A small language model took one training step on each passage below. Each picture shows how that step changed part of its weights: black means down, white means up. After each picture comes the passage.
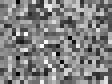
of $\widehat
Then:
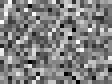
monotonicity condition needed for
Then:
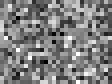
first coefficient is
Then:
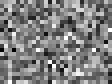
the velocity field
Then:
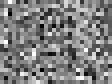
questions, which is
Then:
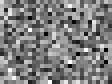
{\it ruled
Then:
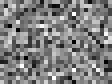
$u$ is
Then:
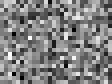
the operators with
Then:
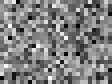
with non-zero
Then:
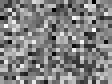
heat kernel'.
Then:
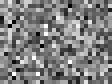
we can choose a
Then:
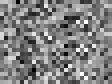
correspond to the boundary
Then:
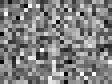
determining optimal iteration
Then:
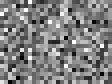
(and might be
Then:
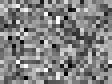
was obtained by
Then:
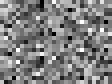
result is due to
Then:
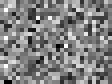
is also the case
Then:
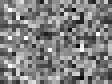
- Small balls
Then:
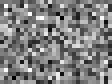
the one-dimensional
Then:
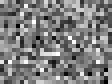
replacing $\alpha$
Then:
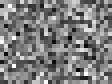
condition appears to
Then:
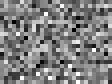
least two edges using
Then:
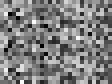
iterative protocol
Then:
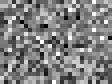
$(\mathcal M,
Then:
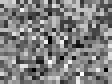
the diameter of the
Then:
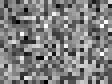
\otimes x\
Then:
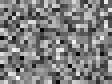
that $\depth
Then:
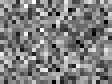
as a sum of
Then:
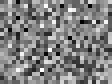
and $\mc
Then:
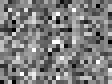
following sense: The
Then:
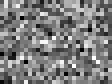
versions of DES
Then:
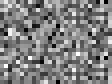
(1) implies
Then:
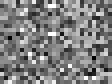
of filling the
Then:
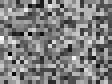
of unitary operators on
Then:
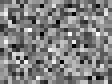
by problem class,
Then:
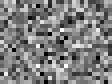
the complex projective space
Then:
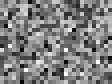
this case, $$
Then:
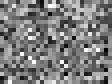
of finding the equilibrium
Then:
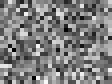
a symmetric, positive
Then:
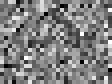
the following, where
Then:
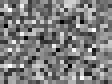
Of course,
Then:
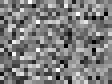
controls functions satisfying Lipschitz
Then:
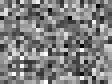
theory. This can
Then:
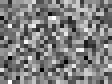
networks, which require
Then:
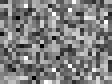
function $\beta
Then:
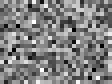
Then $G$
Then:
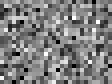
Hence $$ I=
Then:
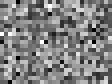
of $H$
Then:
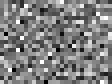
Lagrangian 3-fold
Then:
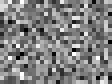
\right | +
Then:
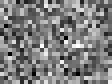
to the constant
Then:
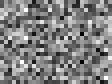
``small'' estimation
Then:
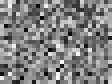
we obtain $$
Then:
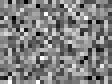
by sending the
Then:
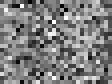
of the similarity
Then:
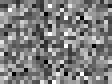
us consider relations of
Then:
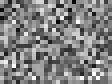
line. But when
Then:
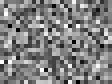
$X$ is
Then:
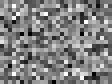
tuples of disjoint
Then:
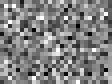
a call-in
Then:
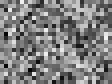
based on the sheaf
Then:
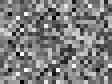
observe that, again
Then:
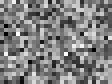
there exists a nonzero
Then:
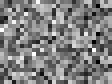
one. This allows
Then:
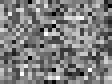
provides an alternative to
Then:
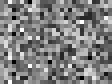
analysis with many applications
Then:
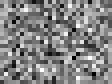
upper triangular matrices in
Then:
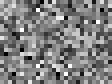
is of noticeable
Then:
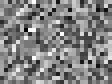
robust and easily
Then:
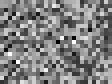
that the solutions obtained
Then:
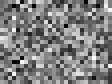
has a unique strong
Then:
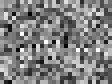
can be found that
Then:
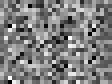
commutative associative,
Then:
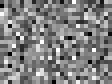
polynomials integer-valued
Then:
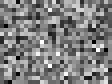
on $P$
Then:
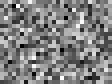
design parameters in an
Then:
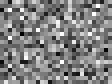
given length. For
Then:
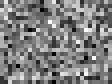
solution to this
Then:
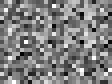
Act, the
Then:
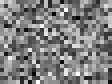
to the limit is
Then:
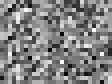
identically and hence by
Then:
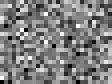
first constructed by
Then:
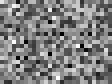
follows from the relations
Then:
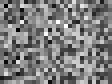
$Y$ be
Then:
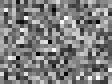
at each vertex
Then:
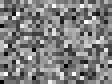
still true in that
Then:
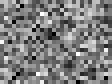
only global polynomials are
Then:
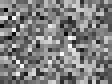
true that if
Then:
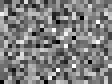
showing that rotational
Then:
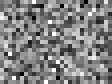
with an estimate of
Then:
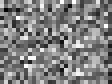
the submanifold where
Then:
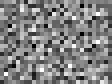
possible in an
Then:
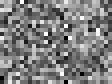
every other location
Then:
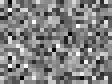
axiom. We add
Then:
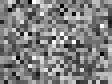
quadratic and when
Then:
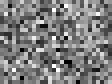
machine learning models such
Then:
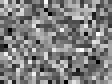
curves. The arguments
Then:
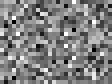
random variables introduced in
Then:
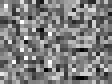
cliques of
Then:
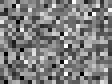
consider it here in
